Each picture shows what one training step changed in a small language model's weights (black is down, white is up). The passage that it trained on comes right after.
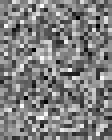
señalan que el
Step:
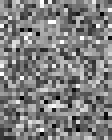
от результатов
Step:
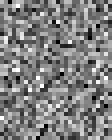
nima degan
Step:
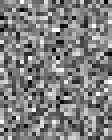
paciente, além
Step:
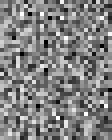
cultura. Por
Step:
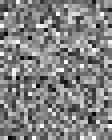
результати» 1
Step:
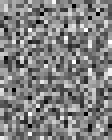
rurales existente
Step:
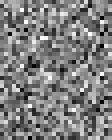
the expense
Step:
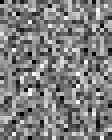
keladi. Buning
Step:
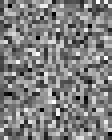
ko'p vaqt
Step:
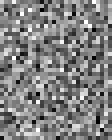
nella figura
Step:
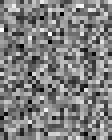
- FLUXO
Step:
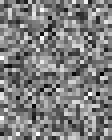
eens 0% B
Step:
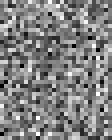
de grupos como o
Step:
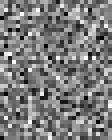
na abundância entre
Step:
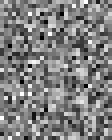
e explicar
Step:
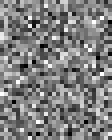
ein aktives und
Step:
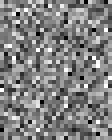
3 of figuur
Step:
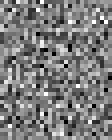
мунтазам ўз
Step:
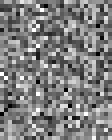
зміни до
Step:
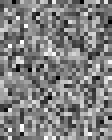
prin publicarea
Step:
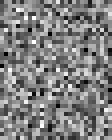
Bunda qurish
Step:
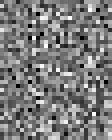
development in the
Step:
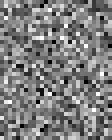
o‘zlarini shu
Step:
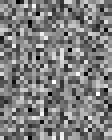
Даль В.И.
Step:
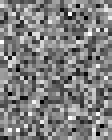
o direito à
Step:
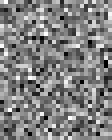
Estratégia de
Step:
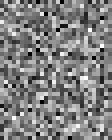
chicks of the
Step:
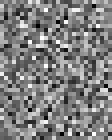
не виконала
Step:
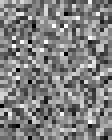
ensures the
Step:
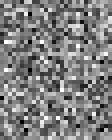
moddiy texnik
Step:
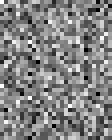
Case Report and
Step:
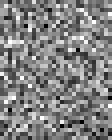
погляди на
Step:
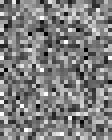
в капітал,
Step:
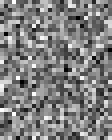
. Figura
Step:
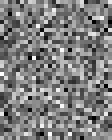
И когда он
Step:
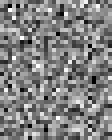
expor” (p.
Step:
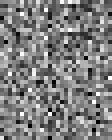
à imanência,
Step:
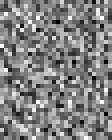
целях – на
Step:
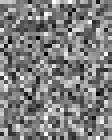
банк информации
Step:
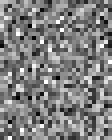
cu cauzarea
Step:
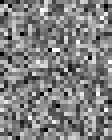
prata afetadas
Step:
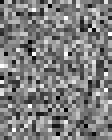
etadi. Ayol
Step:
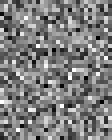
человек от
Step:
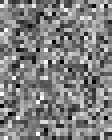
working in this
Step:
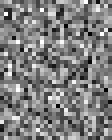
of Applied
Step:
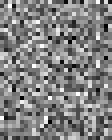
În opinia
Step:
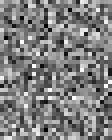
ampla gama de
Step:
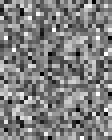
asosiy sabab,
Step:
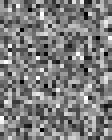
are studied
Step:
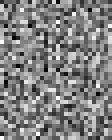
mayor, la
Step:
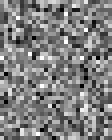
hac vita
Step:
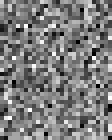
globalization The
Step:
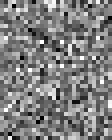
indirecte kosten
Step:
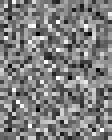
сообществу в
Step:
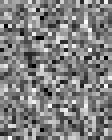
alta aparece
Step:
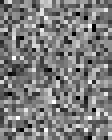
vaqt davomida
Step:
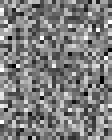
& London,
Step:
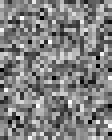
آن از
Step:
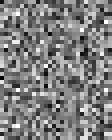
him). Ali
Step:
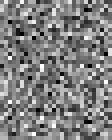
à BNCC.
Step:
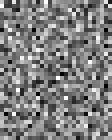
(etwa im Element
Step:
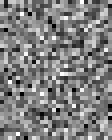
que evidentemente
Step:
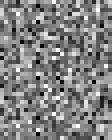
ishlab chiqarish —
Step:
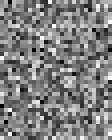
com conteúdo
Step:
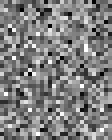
habituamos a
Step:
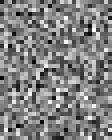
talab etadi.
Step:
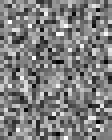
линиялари 6 ва
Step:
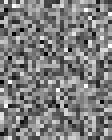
prevention of active
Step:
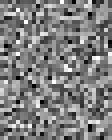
es en general
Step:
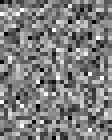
вступлении в
